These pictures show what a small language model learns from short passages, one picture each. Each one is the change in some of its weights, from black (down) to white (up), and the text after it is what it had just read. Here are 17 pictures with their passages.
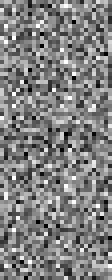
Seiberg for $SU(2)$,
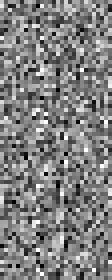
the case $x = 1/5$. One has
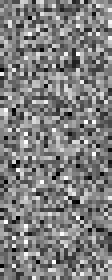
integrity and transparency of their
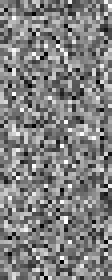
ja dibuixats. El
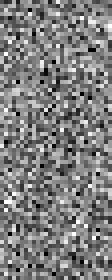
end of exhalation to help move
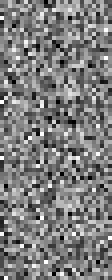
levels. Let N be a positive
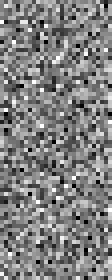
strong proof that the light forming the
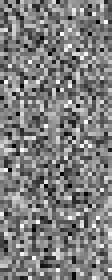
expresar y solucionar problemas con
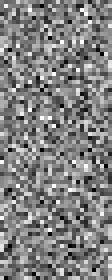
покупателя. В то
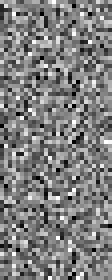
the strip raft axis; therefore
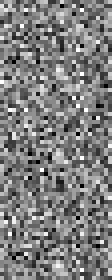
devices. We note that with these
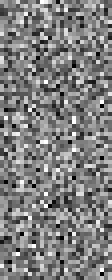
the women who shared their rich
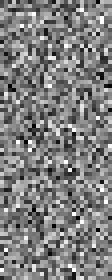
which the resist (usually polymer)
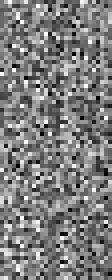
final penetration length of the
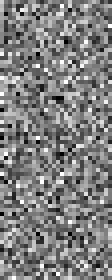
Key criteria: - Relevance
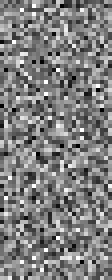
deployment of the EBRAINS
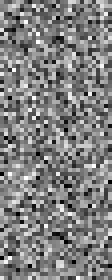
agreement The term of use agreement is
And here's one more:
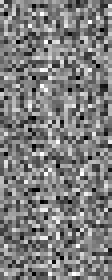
заминда тараққий
